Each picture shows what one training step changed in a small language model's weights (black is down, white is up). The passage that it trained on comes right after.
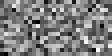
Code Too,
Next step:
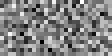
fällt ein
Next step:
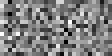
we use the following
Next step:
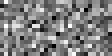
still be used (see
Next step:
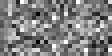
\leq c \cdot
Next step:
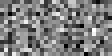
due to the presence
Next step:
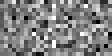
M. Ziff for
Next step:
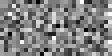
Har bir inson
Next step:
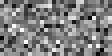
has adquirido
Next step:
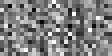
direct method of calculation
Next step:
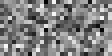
Data Center for
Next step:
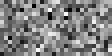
have recently extended this
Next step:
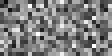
participé en la
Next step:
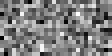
some $i$,
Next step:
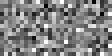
\text{ in dimension
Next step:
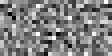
sahip uluslar
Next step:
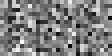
probability if for each
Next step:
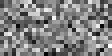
Kahler metrics}
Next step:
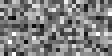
последние 25
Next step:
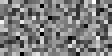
given by semi-algebraic
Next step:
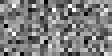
we, in fact,
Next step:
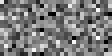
las entrevistas,
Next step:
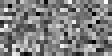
to use DNS to
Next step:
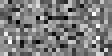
the unique integer solution of
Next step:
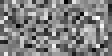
flat K\"ahler manifolds
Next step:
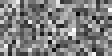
current regulations, they
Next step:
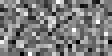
estas, desde las
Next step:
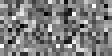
the same partite
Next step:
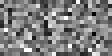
(as opposed to
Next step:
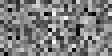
(ii) to perturb
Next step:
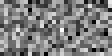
somar um real com
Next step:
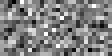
» حول
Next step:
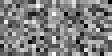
of patients.
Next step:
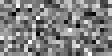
for tame algebras?
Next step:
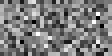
femininas na
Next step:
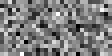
focuses on fine
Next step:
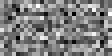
(2)$ in Theorem
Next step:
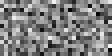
patterns apply well
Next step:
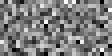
deutlich, dass
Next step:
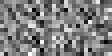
pas envie
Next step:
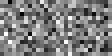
is divisible by
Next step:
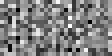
$k$ be a
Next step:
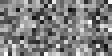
\right)} $ is
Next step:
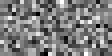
de todas las que
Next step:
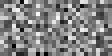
haberleri için
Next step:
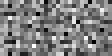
provide up to 8X
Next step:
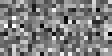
$G$ is
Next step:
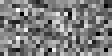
pueden ayudar
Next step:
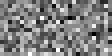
space is $\Sch$.
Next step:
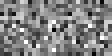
qualquer outro
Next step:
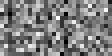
that the existence of the
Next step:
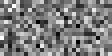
elementary argument, the
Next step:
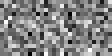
stable economic system in
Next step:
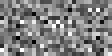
of compact embedded minimal
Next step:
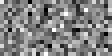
\item find suitable
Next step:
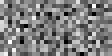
only through the dynamics of
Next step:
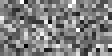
Pour nous,
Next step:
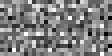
и повышения
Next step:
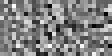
op de opkomst
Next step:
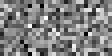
інформації 8.
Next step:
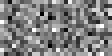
any periodic orbit for
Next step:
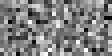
for a sufficiently small open
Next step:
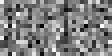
extended beyond the
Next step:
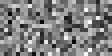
criterion for $\Delta
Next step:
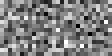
is predictable then our
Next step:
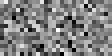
Cohen, E.
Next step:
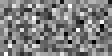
that thanks to the
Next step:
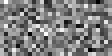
can be solved
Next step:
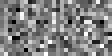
a topological property. A
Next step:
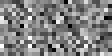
obvious pointwise inequality
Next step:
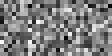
qarashga monand
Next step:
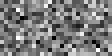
pestilência e do
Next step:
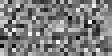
we argue exactly as
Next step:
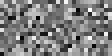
всеми необходимыми
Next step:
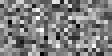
and start with Condition
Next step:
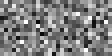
pullback of a connection
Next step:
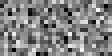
tests show that an
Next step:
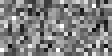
notation), is defined by
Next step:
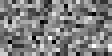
to $V'$ has
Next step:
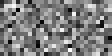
empregadas por
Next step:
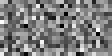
determined by the following
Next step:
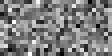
As $v$ is
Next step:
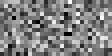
atau Eky,
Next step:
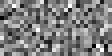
case, this means that
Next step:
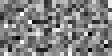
$ be a list
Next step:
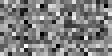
deterministic models.
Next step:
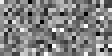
\item If $\gg
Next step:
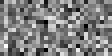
curvature. An important class
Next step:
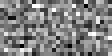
на отметке
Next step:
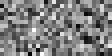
sums and Jacobi
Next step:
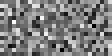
поточних проблем
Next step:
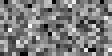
seja, a
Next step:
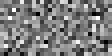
We can apply this to
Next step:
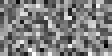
the model (except
